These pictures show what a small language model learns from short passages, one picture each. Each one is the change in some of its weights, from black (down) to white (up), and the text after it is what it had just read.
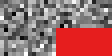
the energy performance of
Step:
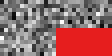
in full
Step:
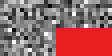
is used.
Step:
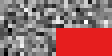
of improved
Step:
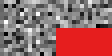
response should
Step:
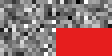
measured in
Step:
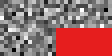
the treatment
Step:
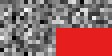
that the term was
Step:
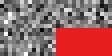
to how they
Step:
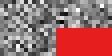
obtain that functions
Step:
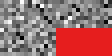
doing feature
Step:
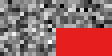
Dotted line
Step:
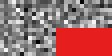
compare the
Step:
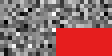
then mapped
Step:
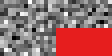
move in the
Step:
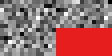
more P.
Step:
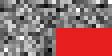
managed by
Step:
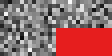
since there are no
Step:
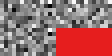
relevant the
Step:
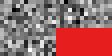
was low than
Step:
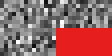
a power law
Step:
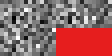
that it is
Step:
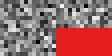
which cause the
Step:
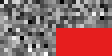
into genera such
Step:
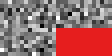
the plastic
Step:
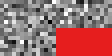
functions. Other
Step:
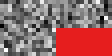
results for the
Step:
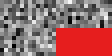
outer core
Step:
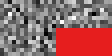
to fit the
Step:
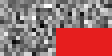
graph data
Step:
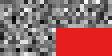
that has an
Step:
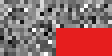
algorithm shows
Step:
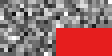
the lattice
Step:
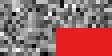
denotes the
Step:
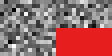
\nonumber \\
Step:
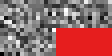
it is important to
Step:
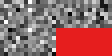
to the corresponding
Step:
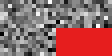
available by
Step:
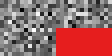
theory but a large
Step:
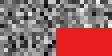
with a sine
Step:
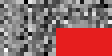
is a question
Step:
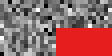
mm and the
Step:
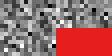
which can be
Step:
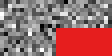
electron charge
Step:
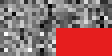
one for each
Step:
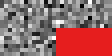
a distal,
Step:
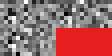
\\ \hline
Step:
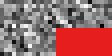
motion applied
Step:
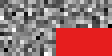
the cut)
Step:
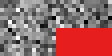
form $a
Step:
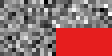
a tensor
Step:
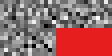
on Si with
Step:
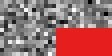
of feature extraction
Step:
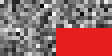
overview of how
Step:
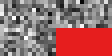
objects of
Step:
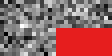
Centre for
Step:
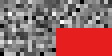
In all other
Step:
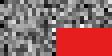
only after an
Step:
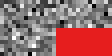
and bias
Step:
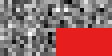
range is calculated
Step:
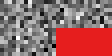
matrix. The
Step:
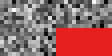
tool for other
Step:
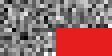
models. The obtained
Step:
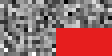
$ for the
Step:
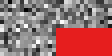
not converge
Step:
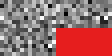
factors with average
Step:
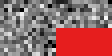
The health and
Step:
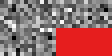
leads to
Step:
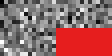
that mere
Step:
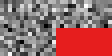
parameters of 40
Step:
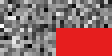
J. Phys.
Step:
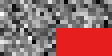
support by
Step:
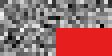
children under
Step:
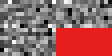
drive power
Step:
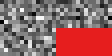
from the soil
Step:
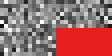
when making
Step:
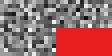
of the study.
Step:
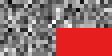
be found in their
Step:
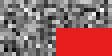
of depression,
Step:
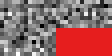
is other way
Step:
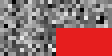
account for
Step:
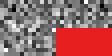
lead to the
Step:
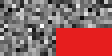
and acceptable
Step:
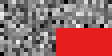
other local constraints
